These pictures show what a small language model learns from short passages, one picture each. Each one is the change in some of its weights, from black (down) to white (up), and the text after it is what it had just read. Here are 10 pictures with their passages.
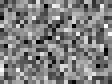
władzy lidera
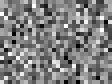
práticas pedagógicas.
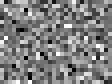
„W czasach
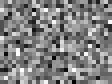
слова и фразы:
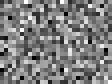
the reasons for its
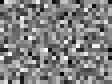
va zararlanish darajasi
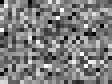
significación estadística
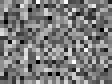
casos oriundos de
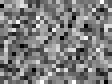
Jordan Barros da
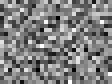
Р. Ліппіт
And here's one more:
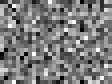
Mail PALA,
